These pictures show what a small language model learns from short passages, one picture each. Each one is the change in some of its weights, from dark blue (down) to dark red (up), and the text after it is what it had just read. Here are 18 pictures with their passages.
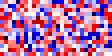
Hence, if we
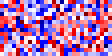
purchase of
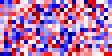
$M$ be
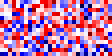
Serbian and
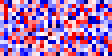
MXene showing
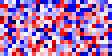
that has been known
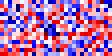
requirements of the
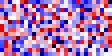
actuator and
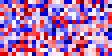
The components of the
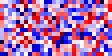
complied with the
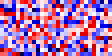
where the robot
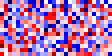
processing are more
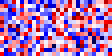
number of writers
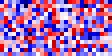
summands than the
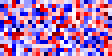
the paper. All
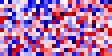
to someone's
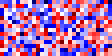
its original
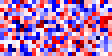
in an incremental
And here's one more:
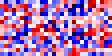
Institute of
